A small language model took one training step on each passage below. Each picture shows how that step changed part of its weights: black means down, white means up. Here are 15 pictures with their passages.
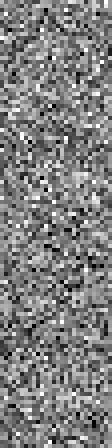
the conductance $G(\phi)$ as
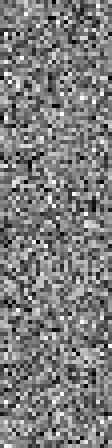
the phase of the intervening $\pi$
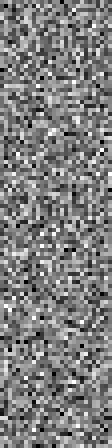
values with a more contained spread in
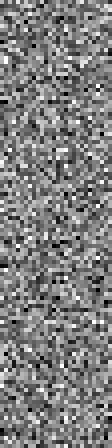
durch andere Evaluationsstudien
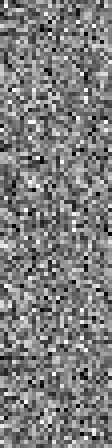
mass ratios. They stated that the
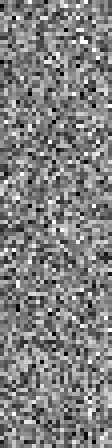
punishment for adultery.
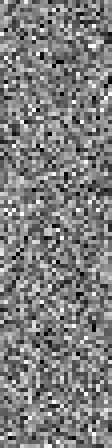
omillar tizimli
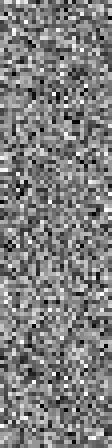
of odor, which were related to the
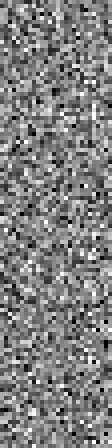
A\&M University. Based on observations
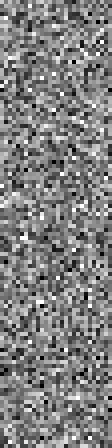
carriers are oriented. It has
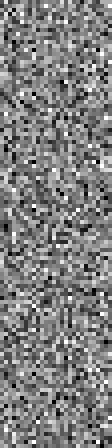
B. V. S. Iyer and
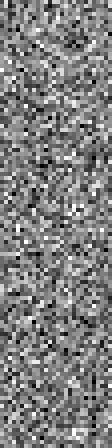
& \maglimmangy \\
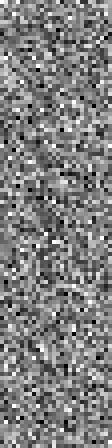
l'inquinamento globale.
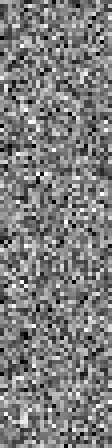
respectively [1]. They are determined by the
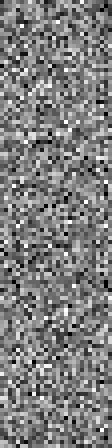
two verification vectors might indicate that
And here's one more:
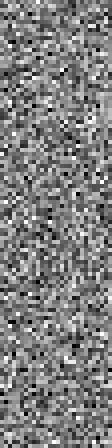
la Alba Iulia,
